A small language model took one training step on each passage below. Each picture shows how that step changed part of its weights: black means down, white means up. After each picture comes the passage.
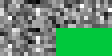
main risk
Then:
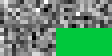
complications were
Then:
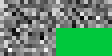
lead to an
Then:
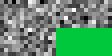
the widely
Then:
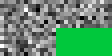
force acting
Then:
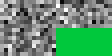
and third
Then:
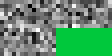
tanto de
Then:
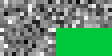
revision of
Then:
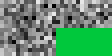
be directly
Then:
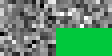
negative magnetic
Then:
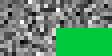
experiments in
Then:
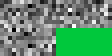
a conversão
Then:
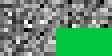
miten he
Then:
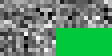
corresponding word
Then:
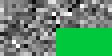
left them
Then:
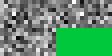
that users
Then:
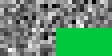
be useful for
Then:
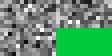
simulations and
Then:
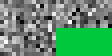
we consider both
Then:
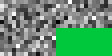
where the charge
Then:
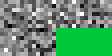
in carriers
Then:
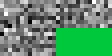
In doing
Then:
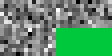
va kino
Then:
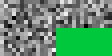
that during the
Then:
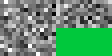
samples for
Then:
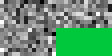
significant economic
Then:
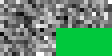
to reach
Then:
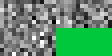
matrix obtained from
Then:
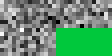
these papers
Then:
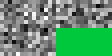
and act
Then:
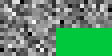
a more than 10
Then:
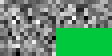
this work.
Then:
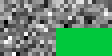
in 1 M
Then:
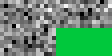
libre et
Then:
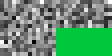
series of these
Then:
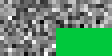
were not in
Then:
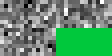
corporal y
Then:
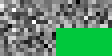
by examining the
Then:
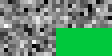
de grupos
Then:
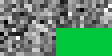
in the gain
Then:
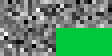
assumed $ r
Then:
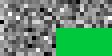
shell model
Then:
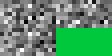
modeled using
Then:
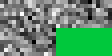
tissue into
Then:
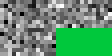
o papel
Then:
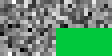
of basin
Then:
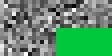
that the system
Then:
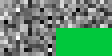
D is then used
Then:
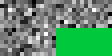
been possible to
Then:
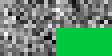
such considerations in
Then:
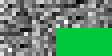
and the different
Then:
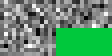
or VUV
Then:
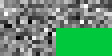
Information on
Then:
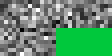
where the slow
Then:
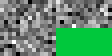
a useful
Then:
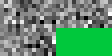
show our results.
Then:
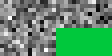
were kept
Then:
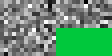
propage et
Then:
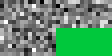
included minor
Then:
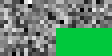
se interzice
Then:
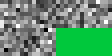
hour after
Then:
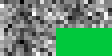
as soon as
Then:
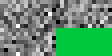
a T_g
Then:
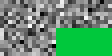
inferred by
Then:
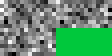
a whole,
